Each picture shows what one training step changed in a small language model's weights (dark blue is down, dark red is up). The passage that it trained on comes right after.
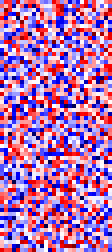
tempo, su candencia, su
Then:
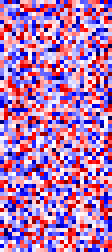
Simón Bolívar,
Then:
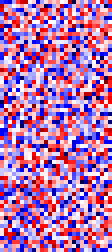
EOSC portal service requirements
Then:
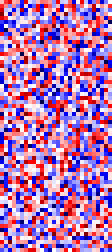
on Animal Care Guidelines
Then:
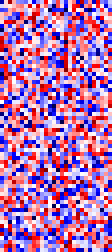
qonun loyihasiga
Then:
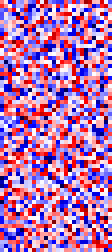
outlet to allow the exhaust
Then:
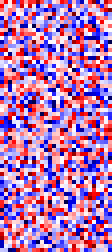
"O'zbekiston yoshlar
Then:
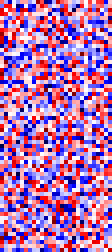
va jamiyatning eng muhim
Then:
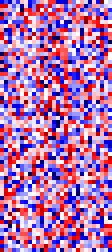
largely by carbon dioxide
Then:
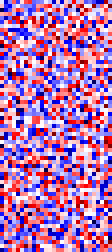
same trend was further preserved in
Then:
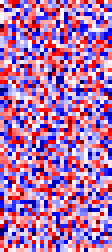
with the validity of damage
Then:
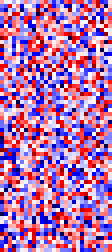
dos Profissionais da Educação
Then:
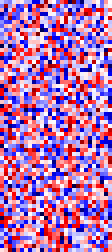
patients from a total of 82
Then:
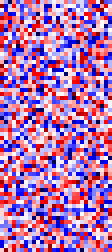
Na dinâmica conceitual
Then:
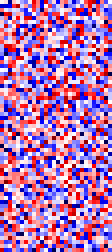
skilled in using active methodologies
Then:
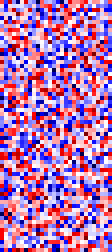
Protocol. *Int J Qual
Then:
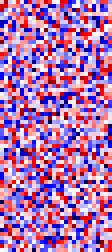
integro-differential equations
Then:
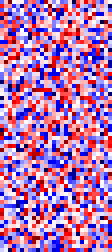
для собственных значений и
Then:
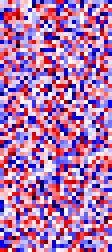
e pacientes em casa – já
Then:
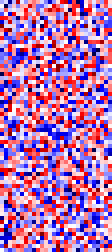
and extended by Richards et al
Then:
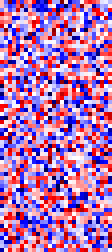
organizada en el año 1988 por
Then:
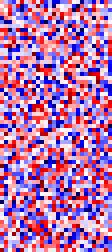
of 0.77. The mean difference
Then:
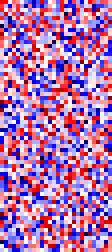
annual reporting by the corporate
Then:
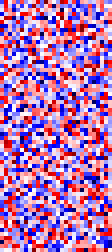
in air-tight containers like
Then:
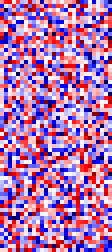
И.Г. Давыденко
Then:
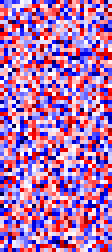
blade. Moreover, the control
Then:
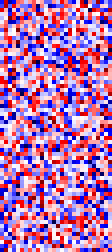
not well addressed. Most people
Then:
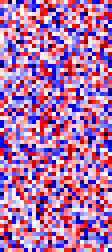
important route for the synthesis of
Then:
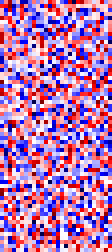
as the dosage of the aqueous solution
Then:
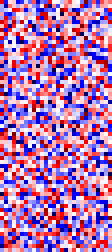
Nikoh ham ma'naviy
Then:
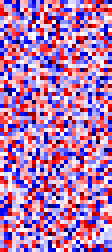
*Kvaternar ammiak
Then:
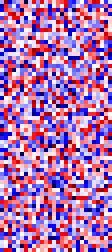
study was to review the literature about
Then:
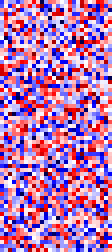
voltage V_B . This
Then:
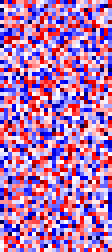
the fist two moment of the
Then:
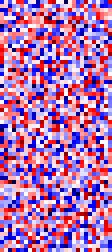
geometry, further deduced
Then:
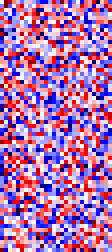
educativas públicas y
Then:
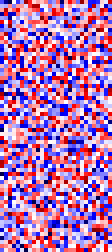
module showed a response up to
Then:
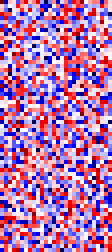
kandidatnya selalu
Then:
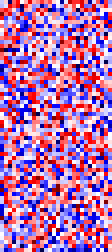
uncertain parameters. It can be
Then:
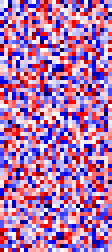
concerned with universal truths
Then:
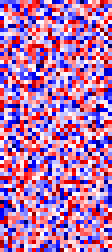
kompetisi olimpiade
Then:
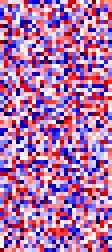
fostering of new research in various
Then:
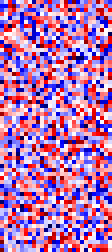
affect turnover or decisions by
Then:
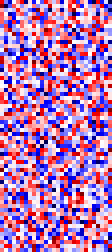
kasalliklarga qarshi
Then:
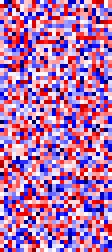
during the Cold War. When the
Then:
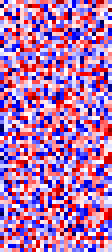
que é o imposto e o que
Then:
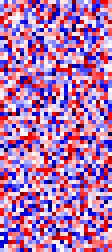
, Facultative anaerobic
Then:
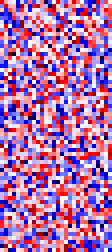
session of light pedalling,
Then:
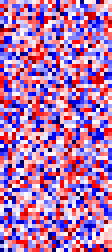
*Jagundina & Anor v
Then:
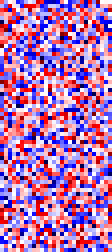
the NaBH_4 reduction of
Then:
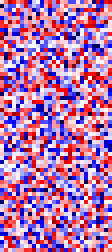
Las siguientes variables se
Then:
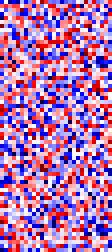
and frequency response,
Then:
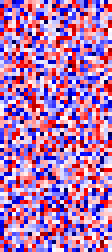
their own satisfaction,
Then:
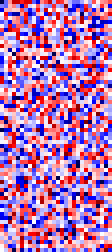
angle. Field reports and testing
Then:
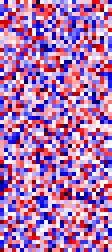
en una pieza escrita por las
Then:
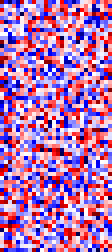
ga teng). Tekshirish
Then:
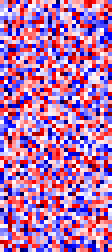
tovarlar, xizmatlar,
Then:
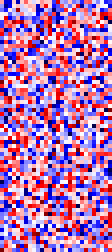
(każdy z nich
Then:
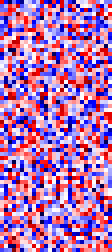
support. This research has been supported by
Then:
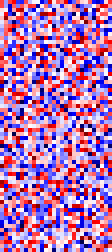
kg, hazmlanuvchi
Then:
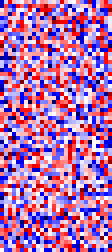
known for long to provide identification
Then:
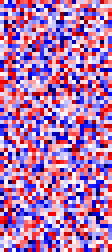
of integration between the sky surveys
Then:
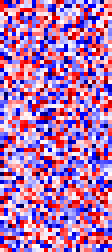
A screening process was performed on the
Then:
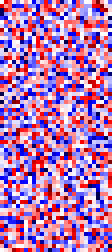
of any commercial or financial
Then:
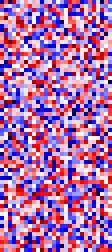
risk of natural disaster such as
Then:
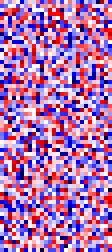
if patch j and k are not within the
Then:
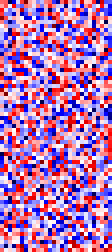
swimming, skating and
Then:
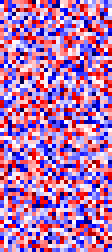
ko'rsatilgan. Tuzning
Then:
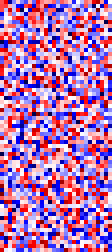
image into isolated characters by
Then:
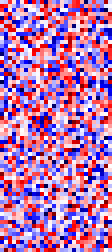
the acquisition of life
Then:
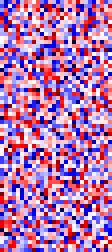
tips enclosed by a
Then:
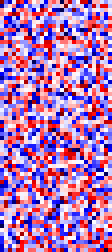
el documento digitalizado que se
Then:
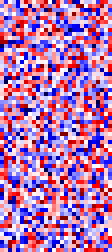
your age? 3. What
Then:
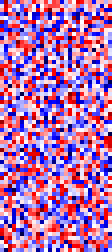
representatives from both approaches. This research
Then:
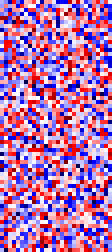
an indicator. The solution was then
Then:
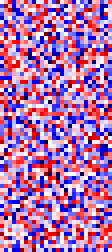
buttes, is typical of
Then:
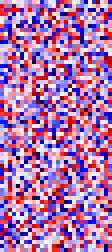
and the obtained results were analyzed
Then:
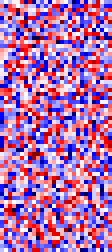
материалов является
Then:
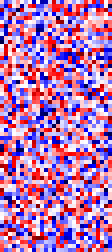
и назойливо вокруг
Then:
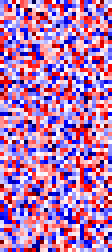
needs for lands for meeting
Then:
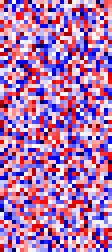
two decades, although the
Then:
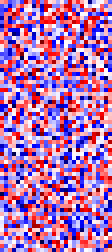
and f1-score, as well as
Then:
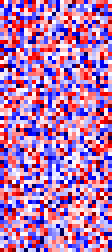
was evaluated. Instruments /
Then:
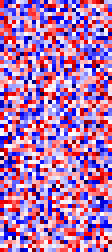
an ESI-QTOF,
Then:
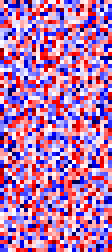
1999 tentang Jaminan
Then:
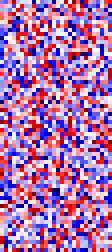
прикладной математики
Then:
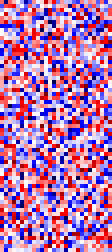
English phonology when grouped
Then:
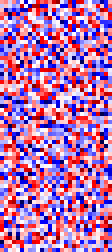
customer trustworthiness
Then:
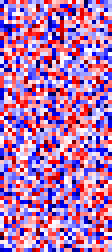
Xu and H. J. Qin,
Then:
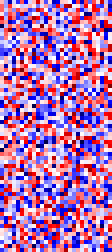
опыта Масса, г
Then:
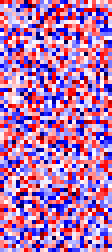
each attribute value is obtained,
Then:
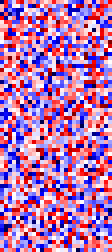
none"> • Focused on
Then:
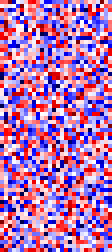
vida, arrojándose con
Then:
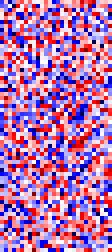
ostavljeni da se
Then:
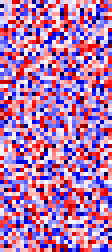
male actors, often neglecting
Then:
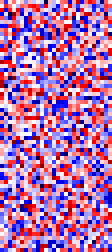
native speakers of the Latin
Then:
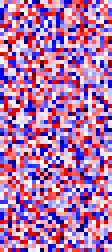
reales: en mayo de 1073,
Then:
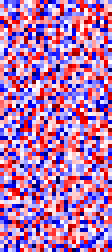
agentes carcinogênicos
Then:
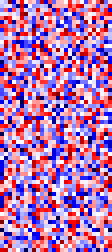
the population using sloven formula
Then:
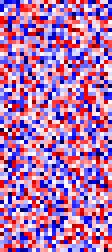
bankining kredit resurslarining
